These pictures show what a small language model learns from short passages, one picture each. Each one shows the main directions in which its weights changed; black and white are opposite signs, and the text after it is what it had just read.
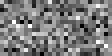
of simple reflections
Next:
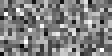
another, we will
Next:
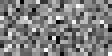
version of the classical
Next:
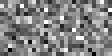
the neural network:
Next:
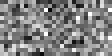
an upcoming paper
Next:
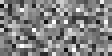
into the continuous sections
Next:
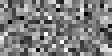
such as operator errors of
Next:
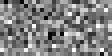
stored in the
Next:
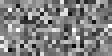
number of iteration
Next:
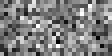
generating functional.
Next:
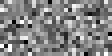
of a feasible
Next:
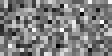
on the quantities of
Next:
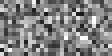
and a set of edges
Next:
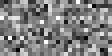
\enddocument \end
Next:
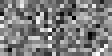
around the Planck
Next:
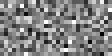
the full range relevant for
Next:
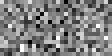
number (and of
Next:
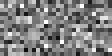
the ADM
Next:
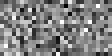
theory. **Figure
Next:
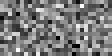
| AMD
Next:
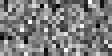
Therefore, we may assume
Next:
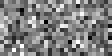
natural way of giving
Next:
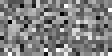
for the interpolation
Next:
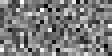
diagonal entries of
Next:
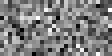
t$, of disjoint
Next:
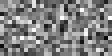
by sending the
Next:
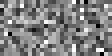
as the tubes
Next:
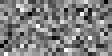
energy to climb
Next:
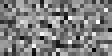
small voltage and
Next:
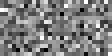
has the same connected components
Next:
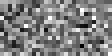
Wiegmann and
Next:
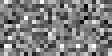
electric field interaction.}
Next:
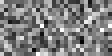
conditions which, as we
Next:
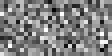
From the isomorphism we have
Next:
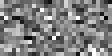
robust against such
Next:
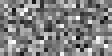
pairs, there is not
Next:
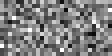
steps & time
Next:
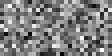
approximations, that
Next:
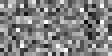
the above symbolic
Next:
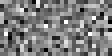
be presented in the form
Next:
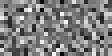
nonlinear equations, it can
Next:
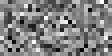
samplings in
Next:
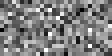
Riemann zeta function
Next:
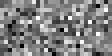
subgroups is an
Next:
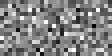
evaluate the impact
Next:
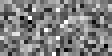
no noticeable
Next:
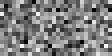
probed at such a
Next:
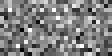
charge-signed reduced
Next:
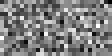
data as it uses
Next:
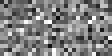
en toute dimension
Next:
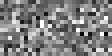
repelled by
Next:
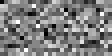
equation of state parameter
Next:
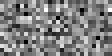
a bead pore
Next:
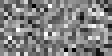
first phase transition occurs
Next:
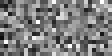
O 2p orbitals
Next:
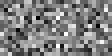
(A) at
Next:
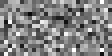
pathways for the
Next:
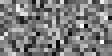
be a compact subgroup
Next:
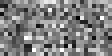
meshes speak for
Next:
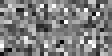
since we want to
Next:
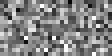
so the abstract vector
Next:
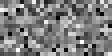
we take a regular value
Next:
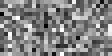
between the measured quantitative
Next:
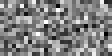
the global connectedness in
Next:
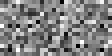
problem of estimating the
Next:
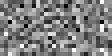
for the higher order forms
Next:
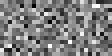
for quantum machine
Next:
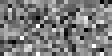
eliminate the
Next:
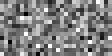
a sink node
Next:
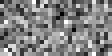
be decomposed with
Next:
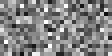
the conjunctive
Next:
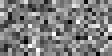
grading induces a
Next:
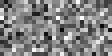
\quad\\ Hence,
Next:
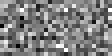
certainly contained in
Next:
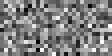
that $\beta$ becomes
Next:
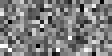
Otherwise, in
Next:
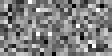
We put also
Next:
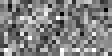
gases consisting of
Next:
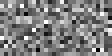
the uncertainty
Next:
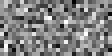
bounded sets decomposes
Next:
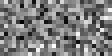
is proportional to
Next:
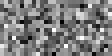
is built.
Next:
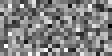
to estimate the value
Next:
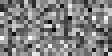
in scattering results from
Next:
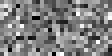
inclusion. One
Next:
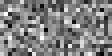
The subordinated result
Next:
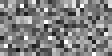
the system contains much more
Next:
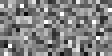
the memory
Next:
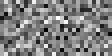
also provide quantitative measure
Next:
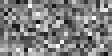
tends to
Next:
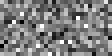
said to be of
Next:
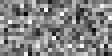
an analytic function defined on
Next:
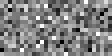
2} \propto
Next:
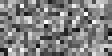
the DW network in
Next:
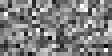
evaluated by 1D
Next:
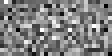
phase often competes
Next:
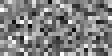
of thermodynamics
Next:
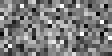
to contribute to
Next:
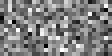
require empirical
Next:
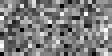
to third order in
